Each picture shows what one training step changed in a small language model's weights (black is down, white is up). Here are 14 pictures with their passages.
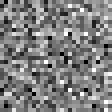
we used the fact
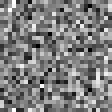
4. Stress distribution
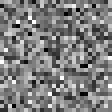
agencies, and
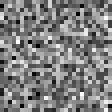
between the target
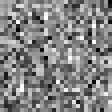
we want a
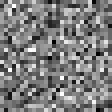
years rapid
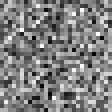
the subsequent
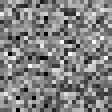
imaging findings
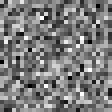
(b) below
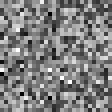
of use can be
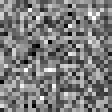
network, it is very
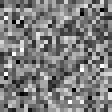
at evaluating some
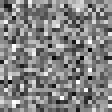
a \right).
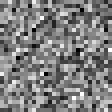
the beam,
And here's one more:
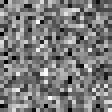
for this present study,
